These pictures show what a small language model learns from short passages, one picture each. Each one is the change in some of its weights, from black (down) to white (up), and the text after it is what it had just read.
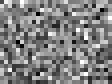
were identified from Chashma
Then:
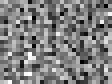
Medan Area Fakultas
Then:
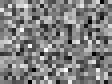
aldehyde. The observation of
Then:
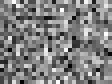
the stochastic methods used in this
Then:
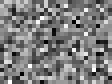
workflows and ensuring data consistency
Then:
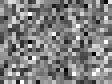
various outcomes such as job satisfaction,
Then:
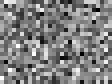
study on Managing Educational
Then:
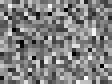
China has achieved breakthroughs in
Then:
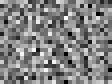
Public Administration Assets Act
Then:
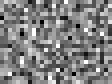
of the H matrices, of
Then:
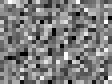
for the developing an international and common classification
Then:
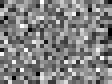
wanted to go outside home and
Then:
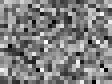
combination with exchange correlation. We typically use
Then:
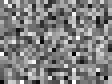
also to reduce their speech, cognitive,
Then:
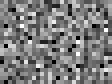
The Antenna such as GSM
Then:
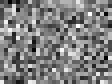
great use for the enterprise.
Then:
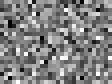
programme aimed at involving kindergarten
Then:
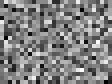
Sample The sample selected for the study
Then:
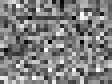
the well-being of their children.
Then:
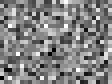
field for a laminate with a resin
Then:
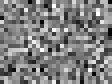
of fixed phrases and notes
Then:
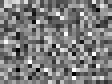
significant similar antidiscrimination legislation
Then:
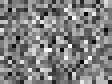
discuss preventive measures in order
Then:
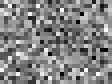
character recognition (OCR). Although
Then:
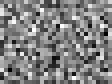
considering digital trends, consumer behavior, and
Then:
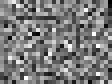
the sensor with CSRR and
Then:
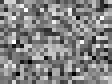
is less than the particle size (55
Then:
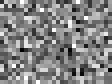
was then analyzed by IBM SPSS
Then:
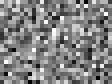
profits and low maintenance costs.
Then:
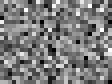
of childhood, which seems to be
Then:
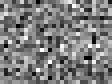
the results. While we are
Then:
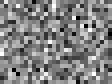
and technique," Beijing:
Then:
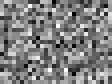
Keywords: 5G;
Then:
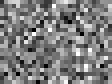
by Mona (2016). Both the
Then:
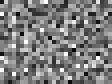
\sup_{-\tau \leq
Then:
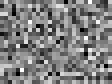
The equilibrium state of the system
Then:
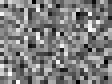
Fashion • Art Design
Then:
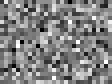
and maintained at $30 \pm
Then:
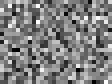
vehicle which “served as a command
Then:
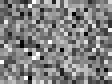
directions," *Future Internet*,
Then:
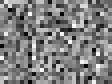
knowledge of AspectJ can still
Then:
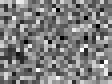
following four years after their exposition.
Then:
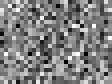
reservoir size and the frequency
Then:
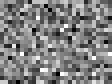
endophytic colonization of
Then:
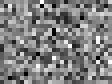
self-pacing, autonomy, and
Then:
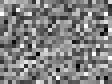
choice of buying a financial services the
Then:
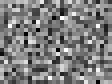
electricity directly from oxidizing a
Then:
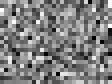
temporal evolution of shear and mixing layers
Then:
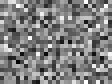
inadequate resources, books/
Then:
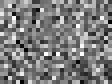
response is not a ¹⁷ See
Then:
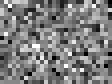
conducted with "R". The data will
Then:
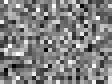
and disengagement. For details about
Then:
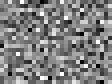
(53.6 percent) of the
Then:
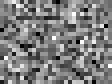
the onset of jaundice
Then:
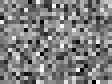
of *p*-anisidine showed
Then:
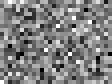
high pressure physics. We synthesize
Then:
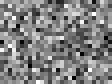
defects is defined as the ratio of
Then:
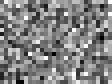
with partially porous graphite based
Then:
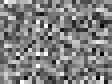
results of the joint analysis between professionalism
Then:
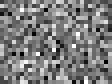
Product Code, noting
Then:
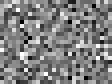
effective social and economic policies implemented by the
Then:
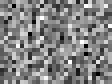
Karachi, Pakistan.
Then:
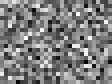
10 µl of the final product
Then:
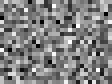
of both species were grown on substrate
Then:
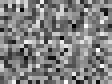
soils. It is important that the
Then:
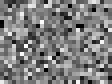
developed, which include an analysis of the
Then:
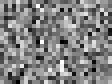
water. Due to its limited water
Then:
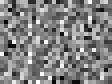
Ukraine. Solved problem: determining the
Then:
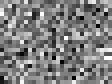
extremely time-consuming and
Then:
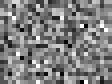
design sessions to have a
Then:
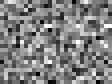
for OS3 (green
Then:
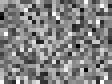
of the student, who can't perform
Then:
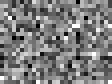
In Ayurveda.
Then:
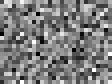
were employed to enhance solubility,
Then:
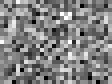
μ (log ϵ ,
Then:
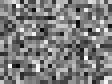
the backscattering effect and leads
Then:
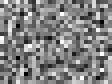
begin after about four and a half
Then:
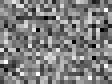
the emergency department were compared in
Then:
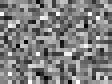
IN INDIA**Gouri
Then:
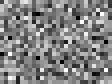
showed very different tribological properties compared
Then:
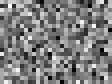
local, regional, and global field”
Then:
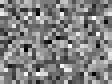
There is no significant difference between the levels
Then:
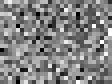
method successfully identifies and rejects those
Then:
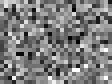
an advanced elastoplastic constitute
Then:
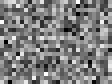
in comparable yields. The
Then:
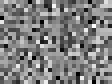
of human resources in the long term
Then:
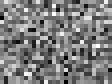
of the underlying genes but they are the
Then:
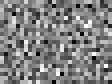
parameter of cubic-like
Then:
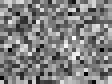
monitor all the financial activities.
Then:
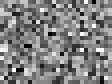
mode with an autobiographical
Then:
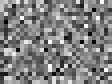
them. However, few have been able
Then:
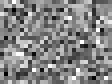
it is essential. The use of information
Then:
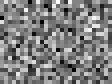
of understanding student character, it does not
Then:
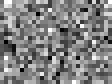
are explored and illustrated with examples. It
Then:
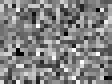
monolithic MOFs:
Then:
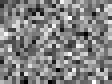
is approximated at t^n by
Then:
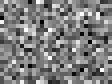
of rare words, defined as words that
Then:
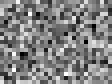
women as on making the people adopt methods
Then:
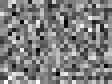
innovative thinkers in the anthropology of
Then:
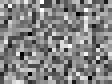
institute. Also, as it is
